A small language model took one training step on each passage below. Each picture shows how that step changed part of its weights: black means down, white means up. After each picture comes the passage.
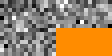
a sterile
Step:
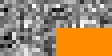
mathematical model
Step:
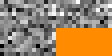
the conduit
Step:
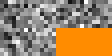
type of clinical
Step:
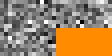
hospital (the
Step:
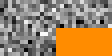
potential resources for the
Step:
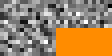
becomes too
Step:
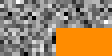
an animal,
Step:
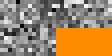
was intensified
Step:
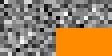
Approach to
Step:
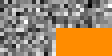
the intersection
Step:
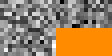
in that the
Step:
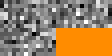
Shape factor
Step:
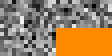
with carbon 2 located
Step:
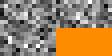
data collection to provide
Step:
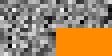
number of nodes and
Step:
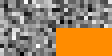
makeup of a
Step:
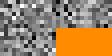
with music.
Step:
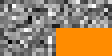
After about six
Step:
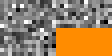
quid pro
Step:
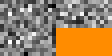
in December
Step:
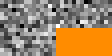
of cervical
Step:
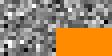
into a digital
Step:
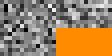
of change is
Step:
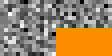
adaptability to
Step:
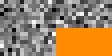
to detect,
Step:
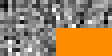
raw materials used
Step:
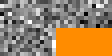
obtained for the
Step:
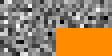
fully automated
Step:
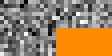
grain structures and
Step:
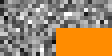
purpose, different
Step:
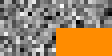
clinical data,
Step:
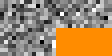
approximations, the
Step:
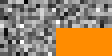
operations and would
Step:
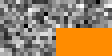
of pigs
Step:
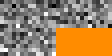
Whereas the
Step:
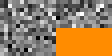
stock may be
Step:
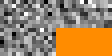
Most of
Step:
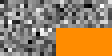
designed for small
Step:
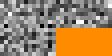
be passed on
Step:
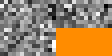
Figure 6 shows the
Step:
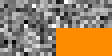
components by preparative
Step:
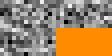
and future work in
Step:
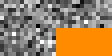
passive consumption,
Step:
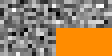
studying the behavior
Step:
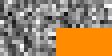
scientific knowledge of
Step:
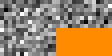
greater number of critical
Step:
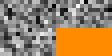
of conveying
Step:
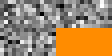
forest area.
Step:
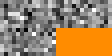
form of collaborative
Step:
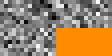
but when wrong
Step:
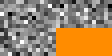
has an extensive
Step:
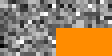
English Translation
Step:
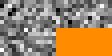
low acceptance of
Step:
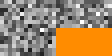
identification and
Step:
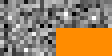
– a closed
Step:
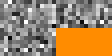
center on knowledge
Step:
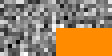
the effect of resistance
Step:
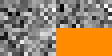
third party is
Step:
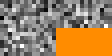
layout. With
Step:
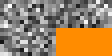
and conductivities
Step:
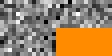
S Naresh
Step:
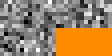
can cater for
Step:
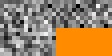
of a dense
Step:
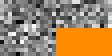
the most studied and
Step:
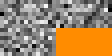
under study. It
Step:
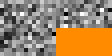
are characterized by
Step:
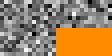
condition drops
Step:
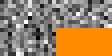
more tissues
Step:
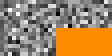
vital role for
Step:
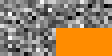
grown under a
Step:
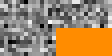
the past worked
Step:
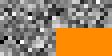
and structural
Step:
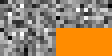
available online at
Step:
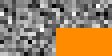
excess liquid and
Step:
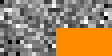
administration will
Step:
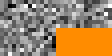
Users should
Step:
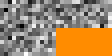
the dynamic section of
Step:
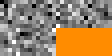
km/h speed
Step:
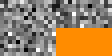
with water especially from
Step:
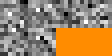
gas permeability
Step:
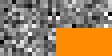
were subsequently measured
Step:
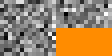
the environment is
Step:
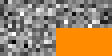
technology as described in
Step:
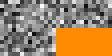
process on the yield
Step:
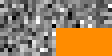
distinct group
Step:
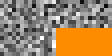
analyze the impact
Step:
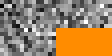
servants of
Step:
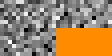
the computation to
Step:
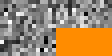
They have all read
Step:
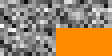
experiences. This difference
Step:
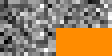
can cause the
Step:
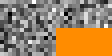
(for example
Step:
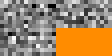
in wave
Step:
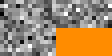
data collected in this
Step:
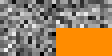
subjected to
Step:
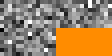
products according to their
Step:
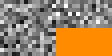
proportional to
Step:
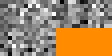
that we think most
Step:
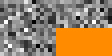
A SAGA
